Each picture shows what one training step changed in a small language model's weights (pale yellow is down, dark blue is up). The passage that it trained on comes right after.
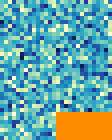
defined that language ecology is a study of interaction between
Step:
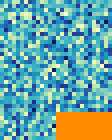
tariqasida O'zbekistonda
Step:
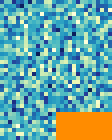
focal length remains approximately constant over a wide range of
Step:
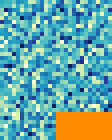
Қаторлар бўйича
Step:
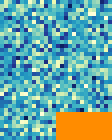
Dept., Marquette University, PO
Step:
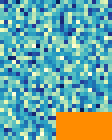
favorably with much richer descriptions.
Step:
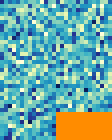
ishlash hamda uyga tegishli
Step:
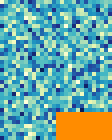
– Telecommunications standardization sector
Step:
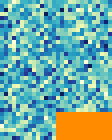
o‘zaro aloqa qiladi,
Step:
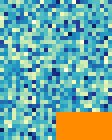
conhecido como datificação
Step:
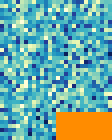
verdaderos, y ello sin tener
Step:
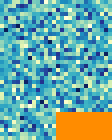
time scale $t_{\text{decay}}$ for
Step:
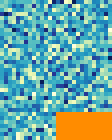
a feeder link and ISLs with other
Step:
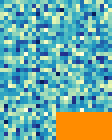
VOSviewer, представляют собой
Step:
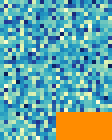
also the demographic characteristics of those individuals is
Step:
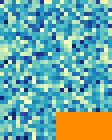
dimensions of the data, the principal component analysis
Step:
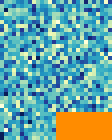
David. *Practice English language
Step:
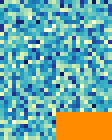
Quality*, que aumentou 22,7
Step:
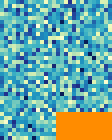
właśnie ich
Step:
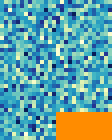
following security goals have for you Considering the
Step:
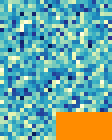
Annotatsiya: Maqolada Alisher
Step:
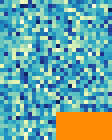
= {Formulas of First-Order
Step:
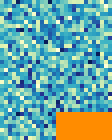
is expected that 37% of the total
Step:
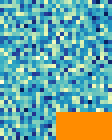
In the low momentum and low energy limit ($0
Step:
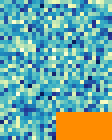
waves and shocks that propagate to the rest
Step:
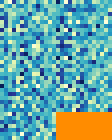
yoki ma'lum guruhlariga
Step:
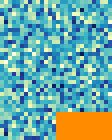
with two pronounced drops near
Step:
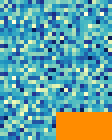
the active masses of the remaining constituents of the
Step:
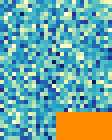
полость рта, но и являются
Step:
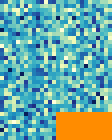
Therefore, it was concluded that the test result with
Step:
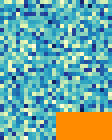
como una importante alternativa de recaudación
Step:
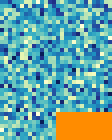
galaxies are assembled from smaller ones in
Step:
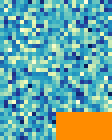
considered the low-density Boltzmann limit
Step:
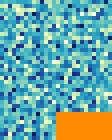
OWL. This is explained in
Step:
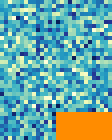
thought thing. The suggestions, you
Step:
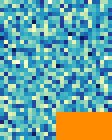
the CE noise in the frequency range of 40
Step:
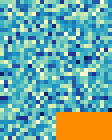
blue dashed line ($L=4096$,
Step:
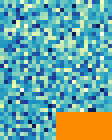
investigates on 71 subjects the potential of
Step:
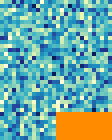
following which widespread psoriasis
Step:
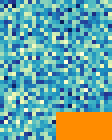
this partial feedback, the regret of
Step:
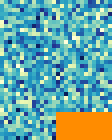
see that it does not contain the distribution function explicitly.
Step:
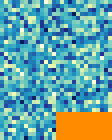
thereby offering an effective means to improve both
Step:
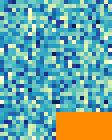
between second-nearest neighbors would create
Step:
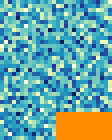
познание, размышление,
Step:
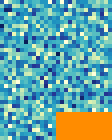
2: Hauptseite des
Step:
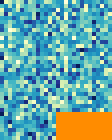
Assistant Professor, Bhagwant
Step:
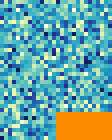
can be written as: \begin{eqnarray}
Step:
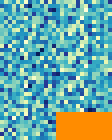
op basis waarvan de materialiteit
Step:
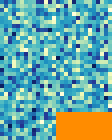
Coefficients in Yang--Mills Theory
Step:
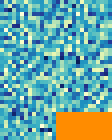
diffraction correction with a very small length scale
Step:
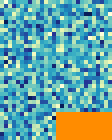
with the help of the clustering feature of the software
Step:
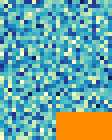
the degree of uncertainty about the prior outcome was an
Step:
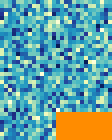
energy production for the entire installation will therefore be
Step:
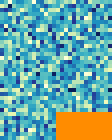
segundo Souza (2014), são
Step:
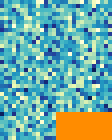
yo'lga qo'yilmaganligi
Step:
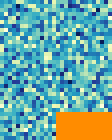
connects $S(k)$ with the pair distribution
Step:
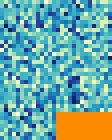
all along the cycle; instabilities occur if
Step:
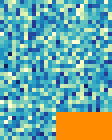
CD32 mo LPS/ índice
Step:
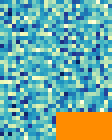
\eqref{temp5}. For finite
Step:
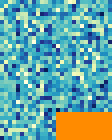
necessidade por parte dos estudantes de continuidade das
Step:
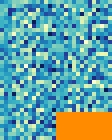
\nonumber\\ && \qquad\times\,
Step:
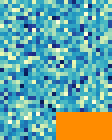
that there was the joint contribution of the independent variables
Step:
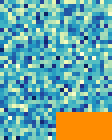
case, the product of the gain factor for the
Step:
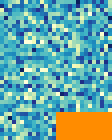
pesquisadores e dos gestores. Sobre
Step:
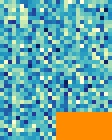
repitió este proceso una y otra vez
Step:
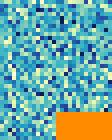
presentase dan statistic dengan tujuan untuk
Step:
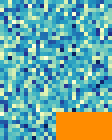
distant correlators according to the lattice geometry, but
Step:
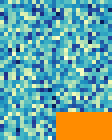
digitais. Não se trata
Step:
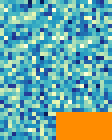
transport current as \cite{QF09}
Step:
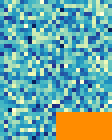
un análogo del péptido
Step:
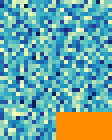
spectrum of the majority spins is seen to be
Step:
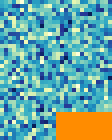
studies will include an experimental validation of the proposed
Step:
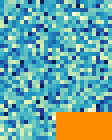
also possible via scalar background field $s$ as one
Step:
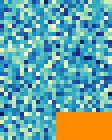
this level of approximation is too far from reality.
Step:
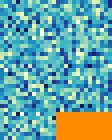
combinaciones de tiempo siempre y
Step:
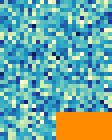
orqali uzoq muddatga
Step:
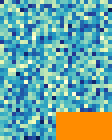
of 30 kg; and 13 years and over,
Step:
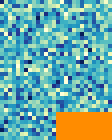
result, a single student may be included more than
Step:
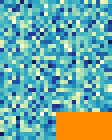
bilan bevosita ishlash imkoniga ega
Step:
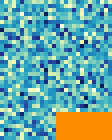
Ainda que o portador do
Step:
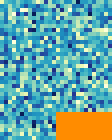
g‘oyalarini matematikasiz
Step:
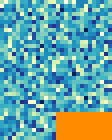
mutant Nong Ken 58 S and
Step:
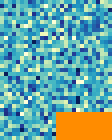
of the tightly coupled nature of the
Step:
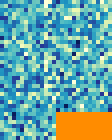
10^{15}$ cm. Correspondingly,
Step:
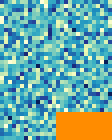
Germany ^cPharmaceutical Technology and
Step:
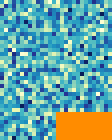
in the country. Fifth, Bahrain
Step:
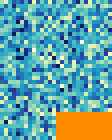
to the existing literature supporting the case for rural health
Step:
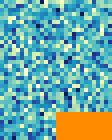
width of edge-contact are plotted in
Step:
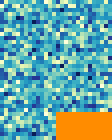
M. N, R. Yusuf and
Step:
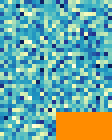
Best samples showed values of the critical temperature
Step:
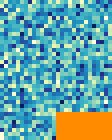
to the interval between two DRAM commands
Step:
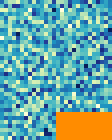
necessarily the solution. To ensure a comprehensive
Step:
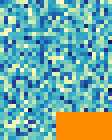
particles in selected regions around the sources, with implications
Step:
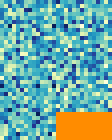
el interés del animal en liberarse del
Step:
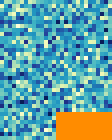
B.B PROKAZOV).
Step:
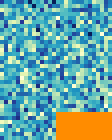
possa ser apreciado tanto por estudantes
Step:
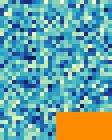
with failure (Easthope and
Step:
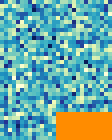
(2016), Conduire le changement
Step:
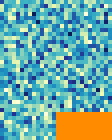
heart. To detect TBA-reactive
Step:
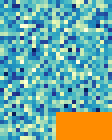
show actual load and its forecasts with 24
